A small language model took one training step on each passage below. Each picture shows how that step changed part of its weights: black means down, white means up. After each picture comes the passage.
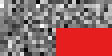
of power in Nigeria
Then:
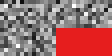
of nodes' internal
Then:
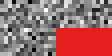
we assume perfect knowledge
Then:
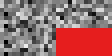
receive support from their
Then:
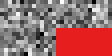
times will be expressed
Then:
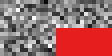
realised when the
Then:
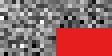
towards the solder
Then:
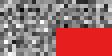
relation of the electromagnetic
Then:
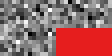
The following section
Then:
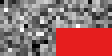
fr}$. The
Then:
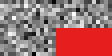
chosen for its ability
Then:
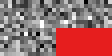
introduce some small errors
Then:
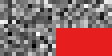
12. The level
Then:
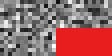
different ways of
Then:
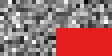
curves have roughly
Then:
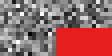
to the following
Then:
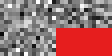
the shaded bands
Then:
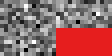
or the thermodynamic
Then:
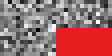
and\ \citenamefont
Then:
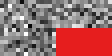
monitored for
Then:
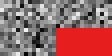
are working together to
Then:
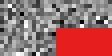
constrained by \be
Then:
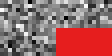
all the samples were
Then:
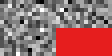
while also adapting
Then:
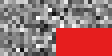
symmetry breaking can
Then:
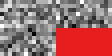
amplitudes very close to
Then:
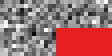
massive fields from low
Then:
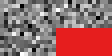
fitted with a range
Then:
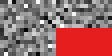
cyber video
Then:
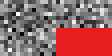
I find the contribution
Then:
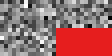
immediate responses that
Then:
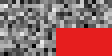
of scientific and
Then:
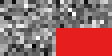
another. Figure
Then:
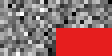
(cyber physical
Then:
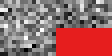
calculation, the integrated
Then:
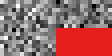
undertaken to
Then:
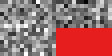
dynamical evolution of orbits
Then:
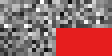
from 1st
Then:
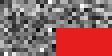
the printing
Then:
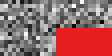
of looking to
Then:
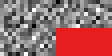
also applied on the
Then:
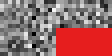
and evaluation of the
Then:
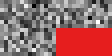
and interviews with
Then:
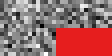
the extended halos
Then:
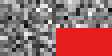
the unit cell will
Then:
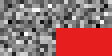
so far. A
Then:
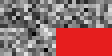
of the second
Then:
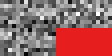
to confirm that it
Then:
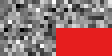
Participant B
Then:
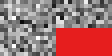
monitoring, structural
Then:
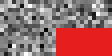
is to gradually
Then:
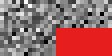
were optimized to
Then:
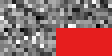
¹ Plant
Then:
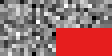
converging slowly
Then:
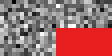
but are limited for
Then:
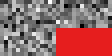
with local addressing
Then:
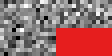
to its mean
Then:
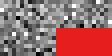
are the significant components
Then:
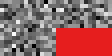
the study area could
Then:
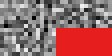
the quadratic and
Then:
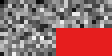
be used also for
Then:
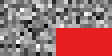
models are trained,
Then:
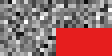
Bureau of
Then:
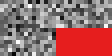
soil is so
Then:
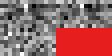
better classify the
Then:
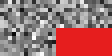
modelling has been identified
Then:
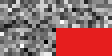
some of the impacts
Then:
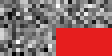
in the above
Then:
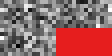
the center of the
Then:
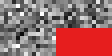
to the mica
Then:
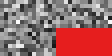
he associates with
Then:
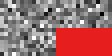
simulations analyzed for these
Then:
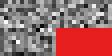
certain conditions, with
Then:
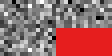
As distance increases from
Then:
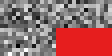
of the disk
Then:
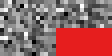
apply the concept of
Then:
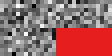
of time, so
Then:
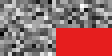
the lensed
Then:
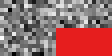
which has very small
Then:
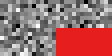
very unusual
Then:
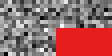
Grassmann variables
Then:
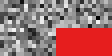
sum of second order
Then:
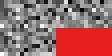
Only papers
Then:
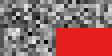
of the neural network
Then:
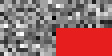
term for ideas or
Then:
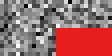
carrier concentration throughout
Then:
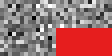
energy (ME)
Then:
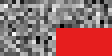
of logic and
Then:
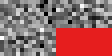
the column alignment %
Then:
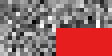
L1 and
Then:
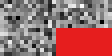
and shorten project
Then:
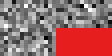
discussions with C.
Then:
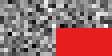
F$ and all
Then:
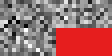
components becomes essential.
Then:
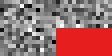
computerized mechanization
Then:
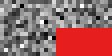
marginalized self is
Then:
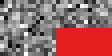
clearly has a more
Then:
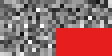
presently known
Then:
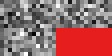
in the creation of
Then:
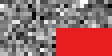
Veterinary Education
